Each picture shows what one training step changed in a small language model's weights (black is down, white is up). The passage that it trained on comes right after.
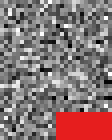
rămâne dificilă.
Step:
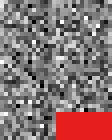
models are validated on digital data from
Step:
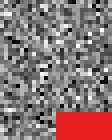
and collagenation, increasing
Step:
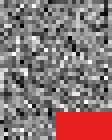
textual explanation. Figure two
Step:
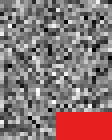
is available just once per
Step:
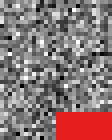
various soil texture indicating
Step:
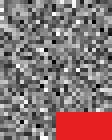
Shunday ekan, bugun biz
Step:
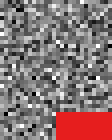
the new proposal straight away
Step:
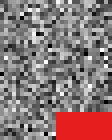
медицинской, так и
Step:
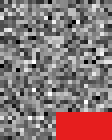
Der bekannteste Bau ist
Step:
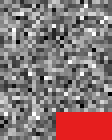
тизими сифатида
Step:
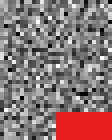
Studies with altered systemic conditions
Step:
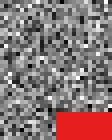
negative effect of fluoride, the
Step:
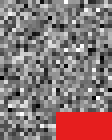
Modified Organisms of the
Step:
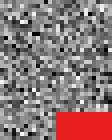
which was used in the language of
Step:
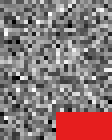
This slice was then removed from
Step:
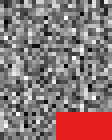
**INDO AMERICAN
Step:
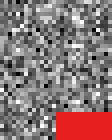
Respublikasi poytaxti
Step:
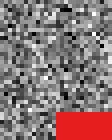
en anderzijds hoe de
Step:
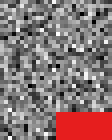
wastewater 109 treatment
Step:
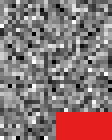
blok ko‘rinish sohasiga
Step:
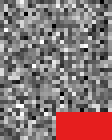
It is assumed that systems of
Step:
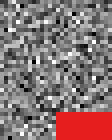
all necessary data upon a request.
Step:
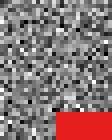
technology for conductors and an
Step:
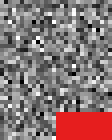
the quality of education.¹³
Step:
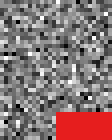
expert training organisation. We will also
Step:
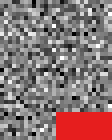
For the correlations of the MCT
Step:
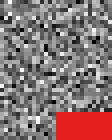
disagree Disagree Strongly
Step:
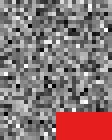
Великої Матері
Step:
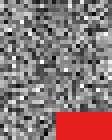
щодо здійснення
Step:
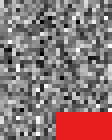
both magnitude and time. The
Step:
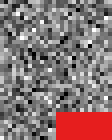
dos únicas iniciativas que
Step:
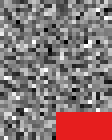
is promising for the understanding
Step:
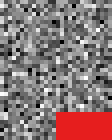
elétrica, assegurando um
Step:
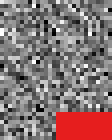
Shu bilan birga, hid bilish
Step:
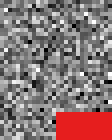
down sequence. 40.
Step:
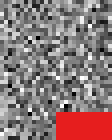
hozirgi bosqichida
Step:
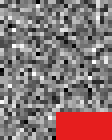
um bom planejamento,
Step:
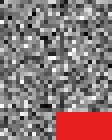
thông tin phản
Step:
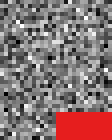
l'attenzione e la
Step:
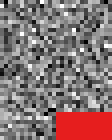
Destiwati husbands,
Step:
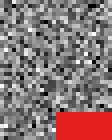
public library satisfies the
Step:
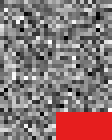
infrastructure for experimentations and
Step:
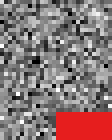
The Syrian-French
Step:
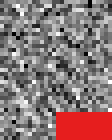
başına geçmiş ve
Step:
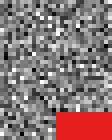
provides the international connectivity
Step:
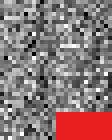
асрда Германияда
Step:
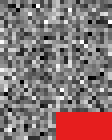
the environmental impacts and consequences
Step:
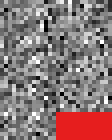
тиббий хизмат
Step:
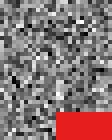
nickel deposition were obtained by
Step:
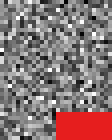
exciting additional dimension
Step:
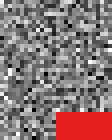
between countries. Methodologically,
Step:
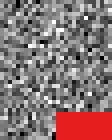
systems are unsymmetrical in
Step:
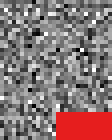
Crack tip element In mixed
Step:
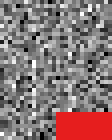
población”, *Revista
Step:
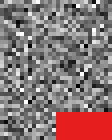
compte des processus cognitifs
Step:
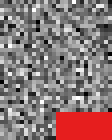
family and to the economy of any
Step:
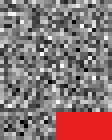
paintings and engravings and
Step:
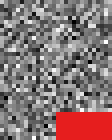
problems in Indian society
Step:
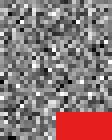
yeteneklerine uygun
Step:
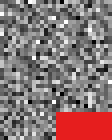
SHuning uchunmi,
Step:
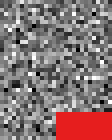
sentido." (HEINEN,
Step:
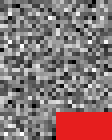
increasing in the secretion of
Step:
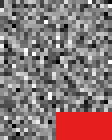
tachetée (*Genetta
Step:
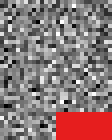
The FAIR (Findable,
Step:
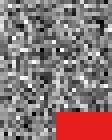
73% improvement in validation
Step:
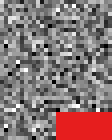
data model. In this study, the results of
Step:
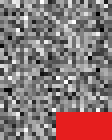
TECNOLOGIA e
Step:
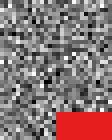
and 1. Efficient objects
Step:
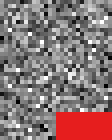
menarik minat peserta
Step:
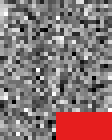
empresas de fabricación de
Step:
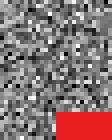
a topology \mathcal{T}_M
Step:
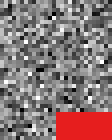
ная роль в культурной
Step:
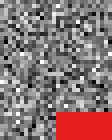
propositions de façon qu'il
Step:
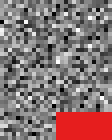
used in the selection of fixation
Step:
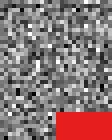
The Economics of Igbo
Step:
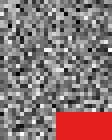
the composition and quality of the
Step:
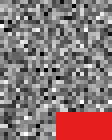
to the warehouse, hearing
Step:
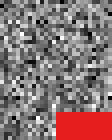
- Peu de difficultés -
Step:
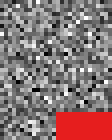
and various inorganic components,
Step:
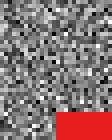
and technology has opened the way for
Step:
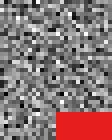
Rebellato NLB,
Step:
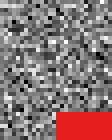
parameter β was also set at its
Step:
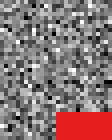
finishes, planning timber
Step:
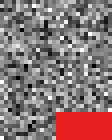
term BAN will be used to describe
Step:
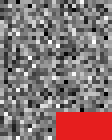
España - Existen
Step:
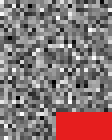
Delphi process might have retained
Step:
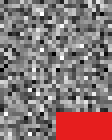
welding, optimization, evaluation
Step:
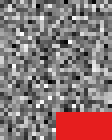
surface layer or at upper part
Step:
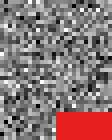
substituição de empregos
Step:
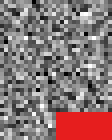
suture, is a growth
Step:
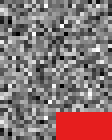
деякі автори,
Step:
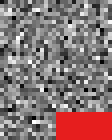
Medicine*, Vol. 3,
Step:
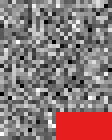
medical center for therapy and
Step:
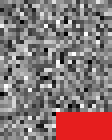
how disturbances may affect the
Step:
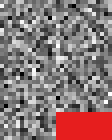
actors are, and their tasks.
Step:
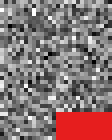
protein. Thus, in addition
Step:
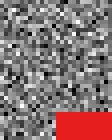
destacou-se uma lista
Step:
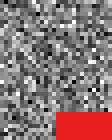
sensibility he sings about. Being
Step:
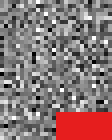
in direct and/or indirect ways
